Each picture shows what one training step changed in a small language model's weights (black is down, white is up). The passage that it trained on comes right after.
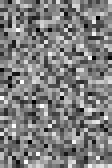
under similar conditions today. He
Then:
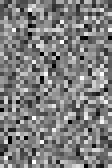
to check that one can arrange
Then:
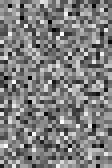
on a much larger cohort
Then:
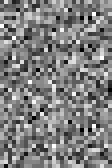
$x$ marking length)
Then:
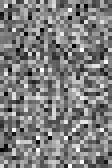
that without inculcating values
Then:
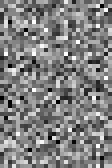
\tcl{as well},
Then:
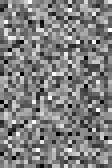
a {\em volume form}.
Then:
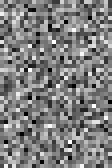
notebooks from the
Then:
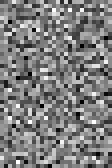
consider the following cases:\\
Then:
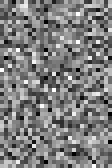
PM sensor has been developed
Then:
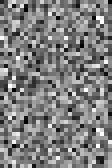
spectral position of the minimal threshold of
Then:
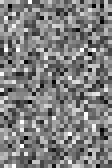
-metric space, we study
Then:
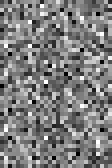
\\ \noalign{\hrule
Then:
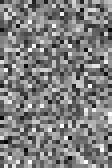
performance. It is observed that the
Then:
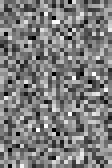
fraction of papers published in journal
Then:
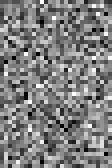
has \begin{enumerate}
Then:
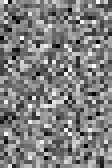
The Pirani score for
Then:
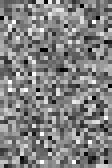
Characterization, Testing
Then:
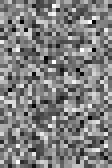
Chemistry, JSS College
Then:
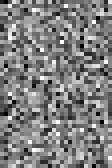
resonance between the frequencies. Thus,
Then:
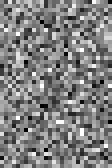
for the spring semester
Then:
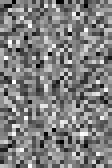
suggested a link which was actually
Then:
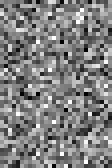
scores were consistently higher than
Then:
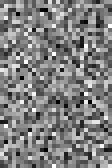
effect models. These three models are
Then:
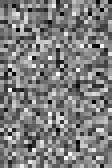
$\Delta^m$. The problem
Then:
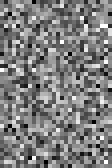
leadership is to the development of
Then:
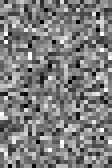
obtain the dominating sets of
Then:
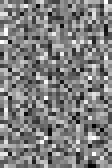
methodology, project administration,
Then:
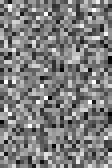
of the proposed method are guaranteed
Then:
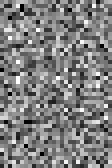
better sense of inconsistency in
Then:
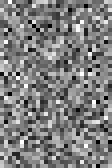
energy dispersive X-ray
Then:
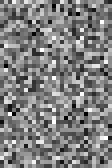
example. An easy way to bar
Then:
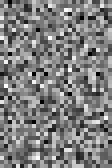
in phase separated solid solutions of
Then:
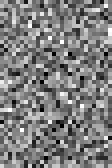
its dynamical term may be a
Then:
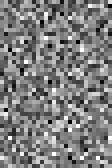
$r_2$ can appear
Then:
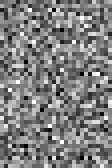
depth $\lambda$ of superconductors
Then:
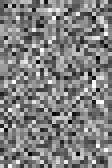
radial number density index, scale
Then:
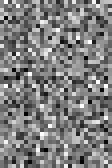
acid aminotransferase
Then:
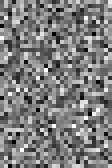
and encrypts data according
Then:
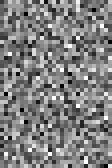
the proof it remains to show that
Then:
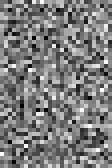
person whose gender does not easily fit
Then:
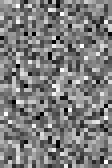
drug within transferosomal
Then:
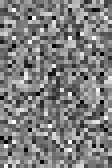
as is obvious in the form
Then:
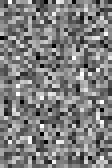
be distinguishable via the chemical
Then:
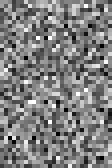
estimated value of the saturation
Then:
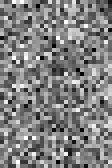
C(\Omega)$ be defined by
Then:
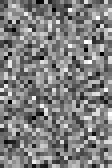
B.~Czech and
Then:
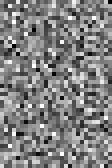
many challenges. It was shown that
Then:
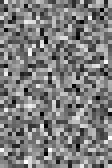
one way or the other either the
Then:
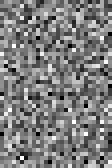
freedom is however crucial, since our
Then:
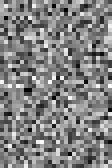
at most linearly, since the
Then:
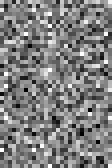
have described various problems encountered
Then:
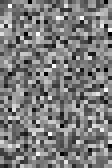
the $^3$He break up
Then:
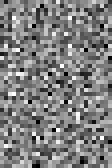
only the first counts as a
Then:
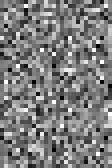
assume that the base field is infinite
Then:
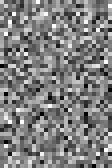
be crucially dependent on the
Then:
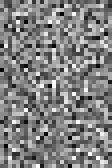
with parallel velocities:
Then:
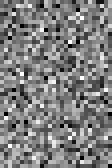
If $u$ is any
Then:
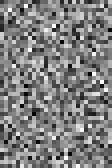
model. In the end of this
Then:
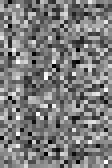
development of grasslands and
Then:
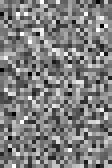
and in doing so, also
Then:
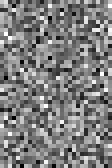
holidays helps students understand
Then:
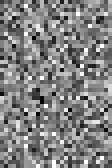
obtained. It should be noted however
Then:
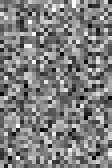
0.\end{equation} The
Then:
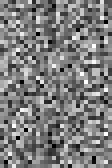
acoustic hardware, systems
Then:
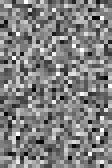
or $\plamination$, generalizing
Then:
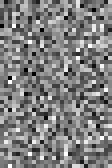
the topic “General
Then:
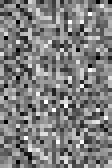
necessarily include those that are related to
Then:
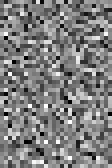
achieve the overall project objectives in the
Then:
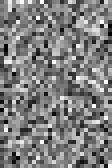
one classical result (due to
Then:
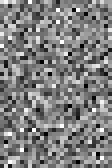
we get the isoperimetric
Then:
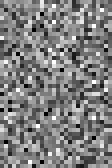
pack. For example, the
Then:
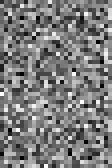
\mathfrak{A}, \partial
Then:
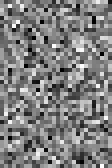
pump pulse, the effective
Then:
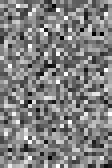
is defined in \eqref{chi
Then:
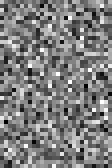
effective theory. And we stress that
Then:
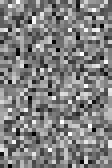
the very early stages of code
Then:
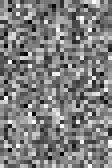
parameter $\gamma$. (b)
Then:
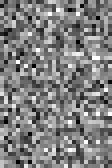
of Cu were recorded at sites
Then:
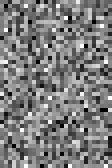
measures will be taken to increase
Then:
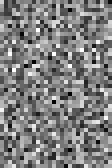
of being informally published and
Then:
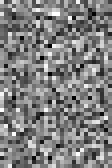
analyses [7], tasks involving AI
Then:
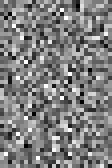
the system and signal model. In
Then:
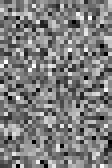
must exist implicitly. We can
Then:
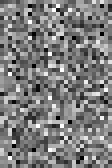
terms of sustainability• The
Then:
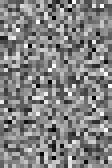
mesh quality measure as discussed in,
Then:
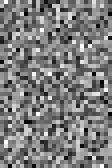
the observed reductions in
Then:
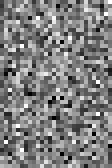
Biodiversity: A case study in
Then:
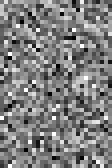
basis representations. Specifically, by
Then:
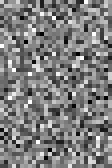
a somewhat larger distance from
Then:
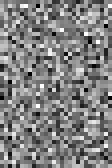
of inscriptions, of such
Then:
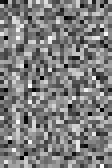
normalization the metric on the unit
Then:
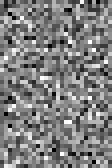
device itself, in which the
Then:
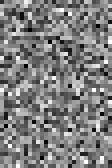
not sufficient condition for improved clock
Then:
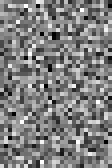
and its generalizations, where Lie
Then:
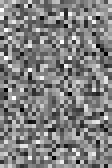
in colorless needles,
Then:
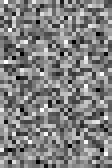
adopted a mixed research design including one
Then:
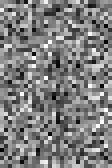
Flavonoids have
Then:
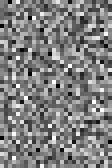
these directly as objects in our clustering
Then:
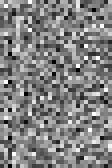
the Hardy spaces of the upper and
